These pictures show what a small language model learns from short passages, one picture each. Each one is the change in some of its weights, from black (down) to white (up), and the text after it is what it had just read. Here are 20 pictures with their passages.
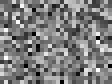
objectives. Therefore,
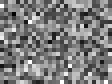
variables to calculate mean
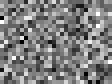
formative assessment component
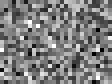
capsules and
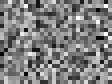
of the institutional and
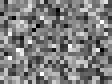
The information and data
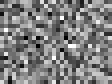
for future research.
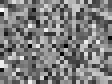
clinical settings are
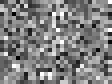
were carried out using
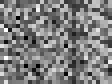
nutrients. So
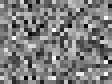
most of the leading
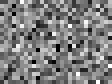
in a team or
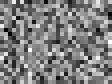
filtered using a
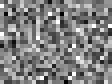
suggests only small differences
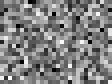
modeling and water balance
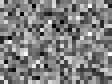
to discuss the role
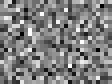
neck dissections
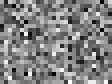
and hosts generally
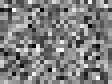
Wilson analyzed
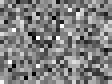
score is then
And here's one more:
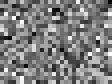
which is consistent with
